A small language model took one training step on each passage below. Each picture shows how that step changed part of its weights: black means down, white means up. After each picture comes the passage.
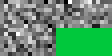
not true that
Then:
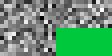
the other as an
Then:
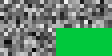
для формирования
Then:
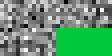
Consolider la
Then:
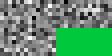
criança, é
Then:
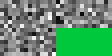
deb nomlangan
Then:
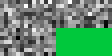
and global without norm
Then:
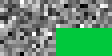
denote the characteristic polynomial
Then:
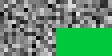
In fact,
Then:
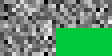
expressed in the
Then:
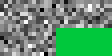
it to the rank
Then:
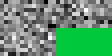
obvious that a
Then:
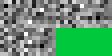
da sementeira
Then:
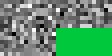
are mutually
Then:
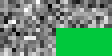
e comparada com
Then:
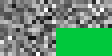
the case of
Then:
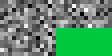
fixed domain.
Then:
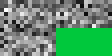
e pouca
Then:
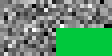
that does not depend
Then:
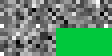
If one of
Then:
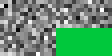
of the conditional
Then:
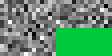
domain $\Omega$
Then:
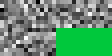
map form the derived
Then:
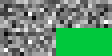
van risico
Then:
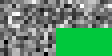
always has the positive
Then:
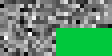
& \bar d
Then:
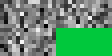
which can be defined
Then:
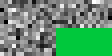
for special values of
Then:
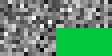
in a local rank
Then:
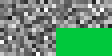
the set of
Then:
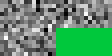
such that there are
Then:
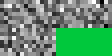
show that there is
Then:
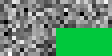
all humans can
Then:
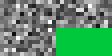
language learning*.
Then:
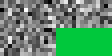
можно дать
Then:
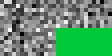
конного боя
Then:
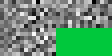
the wall
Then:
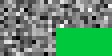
pass geometry and
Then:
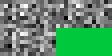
to determine the minimal
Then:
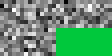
it follows that the
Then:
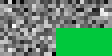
Civil -
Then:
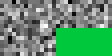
O'rta maktab
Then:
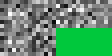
Neu sind
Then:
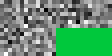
resources and
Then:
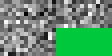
with a stable fixed
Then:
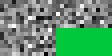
to the space
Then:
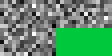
modern model theory,
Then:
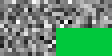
en potentiel
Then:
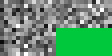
the intermediate and
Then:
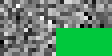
повтор и
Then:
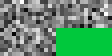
is zero, then
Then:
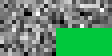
on we will consider
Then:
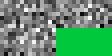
в самом
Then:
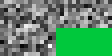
numbers. Now,
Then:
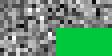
cuanto a su
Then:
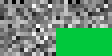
the Weil
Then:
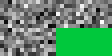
to make temporal errors
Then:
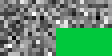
esta sección.
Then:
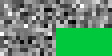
surgery theory
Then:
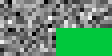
\item $\delta
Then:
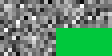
pihak yang
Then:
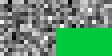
éthique de
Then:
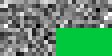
podendo ele ser
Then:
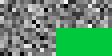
variety $X$
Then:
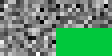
in terms of
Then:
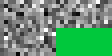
La qualité
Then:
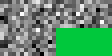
to be performed
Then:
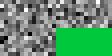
categoria data –
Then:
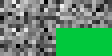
gives in a next
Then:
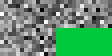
to the force
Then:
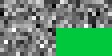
sifatida namoyon
